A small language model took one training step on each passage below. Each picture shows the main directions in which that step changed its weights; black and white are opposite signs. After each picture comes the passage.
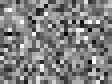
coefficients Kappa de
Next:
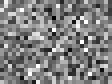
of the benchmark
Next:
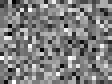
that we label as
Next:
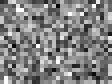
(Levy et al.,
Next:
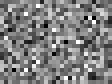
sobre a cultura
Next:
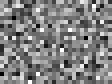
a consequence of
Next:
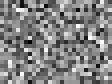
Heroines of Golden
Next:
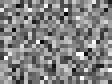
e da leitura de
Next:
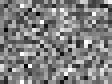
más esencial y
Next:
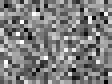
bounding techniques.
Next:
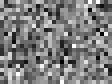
the instrument, all
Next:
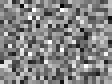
shì tā
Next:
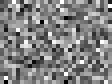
highlighting the presence of
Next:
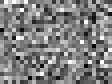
– тийре¹.
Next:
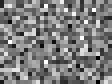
equations describing the coupled
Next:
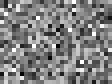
it is not trivialy
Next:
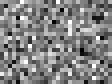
that this a first-order
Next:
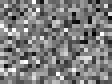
It regroups the above result of
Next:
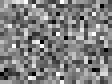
В целом в
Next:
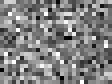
Sul de Minas, under
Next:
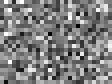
\& Barthel,
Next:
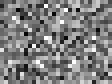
trade relations of the command
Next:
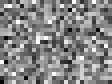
Let us approach the
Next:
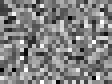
en Alemania.
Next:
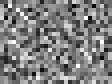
transition from regime (I)
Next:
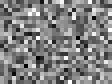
which we will refer to as the
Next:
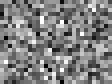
CD. Indeed,
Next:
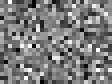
modify game data on
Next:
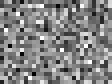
collaboratively train a
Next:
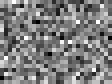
– Sovvenzioni e
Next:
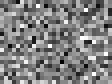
a vontade do
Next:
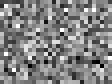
nematode infections
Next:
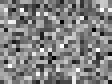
bugungi kun
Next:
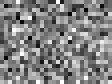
results but also is more accurate
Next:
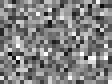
ultrastable optical local
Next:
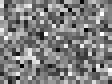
Shih-I Chu and
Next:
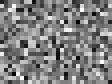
omitted in a first
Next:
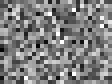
versus clofarabine
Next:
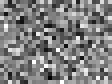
Mas sua grande
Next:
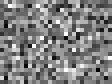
growth of stellar
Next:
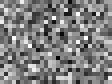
channels give
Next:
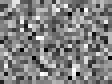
an annealing temperature of
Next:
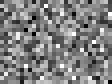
3.19- First four
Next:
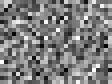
também, de
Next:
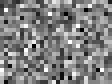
estudo (Tabela
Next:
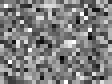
using extraction method of
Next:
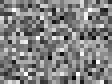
ilovalar va ularni
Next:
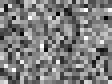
(for example in Equation
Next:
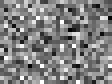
birinchi ayoli
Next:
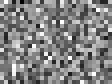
termination shock of the
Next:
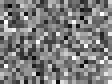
pressure drop \(\Delta
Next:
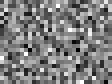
as peçonhas dos
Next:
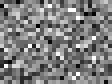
responsible process as the
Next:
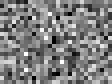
used with the circular
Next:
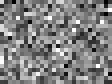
not only alleviates
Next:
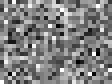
\hline\hline Name
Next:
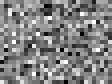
carbon absorption
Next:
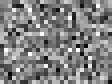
is consequently that the
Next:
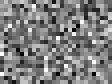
можливо в
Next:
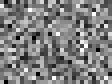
dann muss man wie
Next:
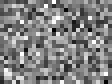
тавонад ва
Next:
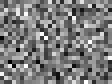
of the 20th century
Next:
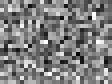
scalar Stoke parameters
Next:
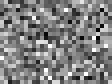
experiment is run in a regime
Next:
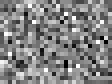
spin-two field can be
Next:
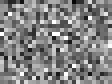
background pressure was reduced by
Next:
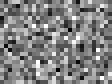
a família
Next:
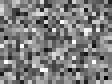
spectrum of G74-7
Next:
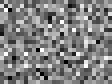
molecular gas inside
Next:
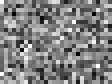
to outdoor spaces,
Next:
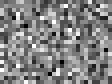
linearly with the applied
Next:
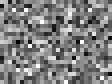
by dots). The upper
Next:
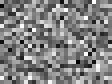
tasks to systematically
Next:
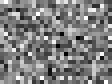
also do not include studies
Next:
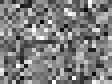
and ${\widehat {\boldsymbol
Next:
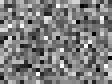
collaborative learning of
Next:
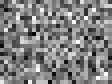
to study the stress state of the
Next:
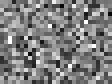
von Oertzen et
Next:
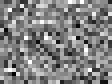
– O'zbekiston
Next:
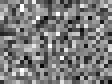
werden. Diese
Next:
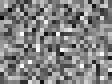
operations as pure
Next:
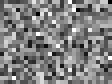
distribution of the 511 line for any
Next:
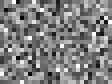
a time-reversal symmetry
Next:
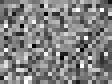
diferença no
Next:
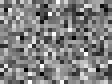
historical pride,
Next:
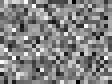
В среднем,
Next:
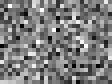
details of calculations of
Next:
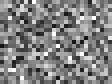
$I$ under her
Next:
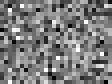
This is not unexpected in
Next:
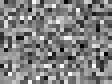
times and lag
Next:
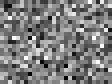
\rep{The $\sigma$
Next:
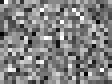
- Qorin dam
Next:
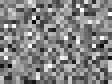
l'auteur La
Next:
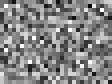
stars, and a few
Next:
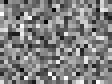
to them, the mystic
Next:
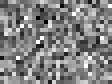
previous paragraph, but
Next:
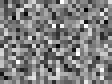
the statistical (first
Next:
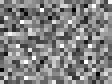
of physical results based on different
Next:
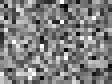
(iTO and LO)
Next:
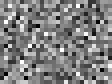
tarkibida sement
